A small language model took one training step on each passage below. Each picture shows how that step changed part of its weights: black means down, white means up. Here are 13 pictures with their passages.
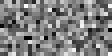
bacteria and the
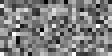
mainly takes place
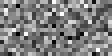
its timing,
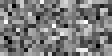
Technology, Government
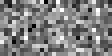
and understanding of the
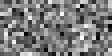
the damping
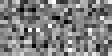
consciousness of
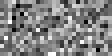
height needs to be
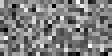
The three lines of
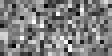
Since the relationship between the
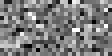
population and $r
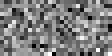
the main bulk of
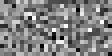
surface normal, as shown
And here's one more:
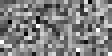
class size as the time
